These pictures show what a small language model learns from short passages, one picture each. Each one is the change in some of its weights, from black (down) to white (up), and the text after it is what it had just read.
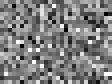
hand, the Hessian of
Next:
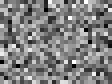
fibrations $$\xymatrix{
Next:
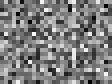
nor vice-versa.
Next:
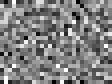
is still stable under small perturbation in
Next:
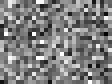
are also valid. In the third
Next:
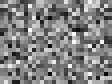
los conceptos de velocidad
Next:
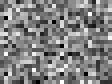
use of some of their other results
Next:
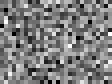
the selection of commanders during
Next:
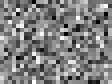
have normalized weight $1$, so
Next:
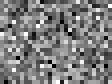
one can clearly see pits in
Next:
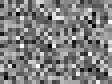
va qadriyatlarni
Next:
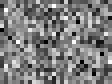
take higher privacy risks
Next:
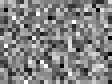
boq”, degan gaplarini
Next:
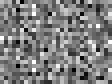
of LINIMOSS is
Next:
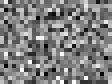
cavities no.\,90 and
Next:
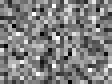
whose proofs make essential use of
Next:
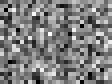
non-empty closed invariant set,
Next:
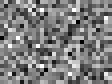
dimension of its component (or the
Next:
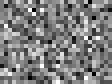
path of motion for the vast
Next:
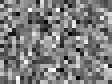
in the gap, we must have
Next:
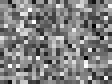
wrote and revised
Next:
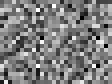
technology in geography lessons
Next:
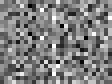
seu território,
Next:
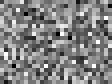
environments. Rural bases
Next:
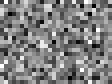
values of $K_i$
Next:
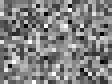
can be seen that at a lower
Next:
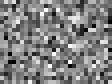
Nesse caso, a laje
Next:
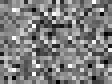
ICDVM to be
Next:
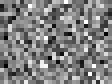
dice la demandada
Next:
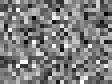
either the electron-electron potential or
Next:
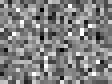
iste‘molchisi ML
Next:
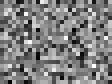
nafaqat ularni
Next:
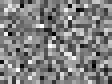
береді [3].
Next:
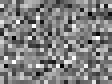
(2.5)we obtain
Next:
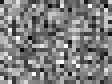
media. While the results are
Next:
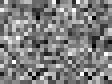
(Uzb) candidate
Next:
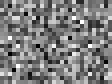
frequency-dependent calculation including the necessary
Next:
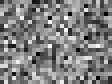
reasons the two spectra are
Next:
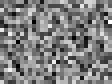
leis da profundidade
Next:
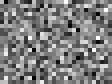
e melhores indicadores de
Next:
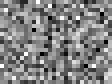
The parameter $c$ specifies
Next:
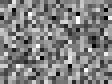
\sum_{z \neq
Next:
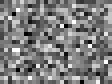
significant PSF variation through the frame
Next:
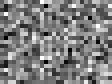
Given a graph or a lattice,
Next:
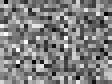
Using the evolution equations from Lemma
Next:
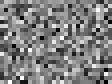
the Cityscapes dataset
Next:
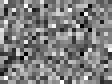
electron spectrum has to be much
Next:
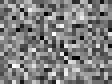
many different (but in some sense
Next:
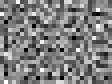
Long-Short Term
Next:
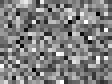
lemma for variational solutions of
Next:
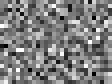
large amount of entanglement
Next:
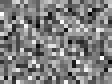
University of Salerno,
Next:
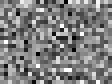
ideas for MRO problems of
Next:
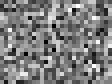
section IA. We use a
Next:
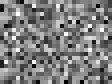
a nullset. We define
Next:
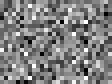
pays grâce à la
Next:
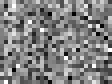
In addition to the above described zero
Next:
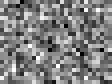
matrix with normalized columns is
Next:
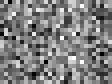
\subhead 2.0
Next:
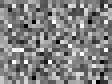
War II refoundation
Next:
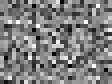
Fonds der Chemischen
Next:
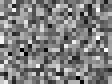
advantage is that we can
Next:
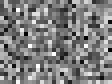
шахс, сондан
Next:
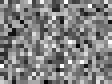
critical points, their position statistics
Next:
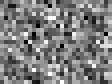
nonlinear, and both of them can
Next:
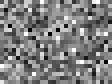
respect to $\zeta$. Thus all
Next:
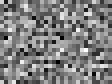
o acesso à justiça
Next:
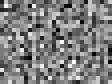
Basanta, C.
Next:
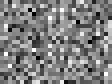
suvlarni tozalash
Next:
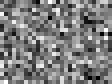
horizon condition, which is a
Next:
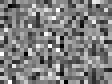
note, we will assume that
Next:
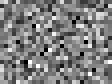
dans un sinus produit
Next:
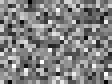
that~$\CC_\tau$ is
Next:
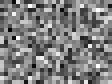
its sign, but we do not
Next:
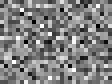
были получены
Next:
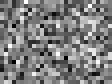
the structural distortions of
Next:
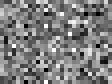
can then be approximated by the
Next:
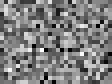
envolvidas na produção 7
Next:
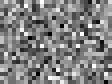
that are connected to $x$
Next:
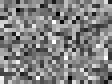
We need dif\/ferent types
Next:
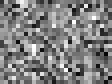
the statistical and systematic errors imply two
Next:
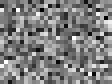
o'yinlar asosida
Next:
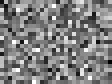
датчиками, как
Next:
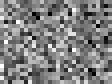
above lemma, we easily get the
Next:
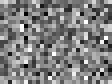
convection cell inclined
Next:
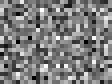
performance on test sequences, as in
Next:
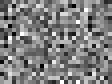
limited or imbalanced dataset
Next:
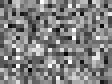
summary of subsequent
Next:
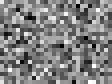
procedimiento teórico
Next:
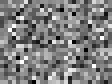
Ne vom opri la
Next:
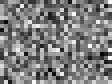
found by Arveson in
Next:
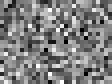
that for the leading term,
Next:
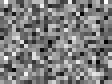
is certainly possible to use the
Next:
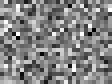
и его вклад в
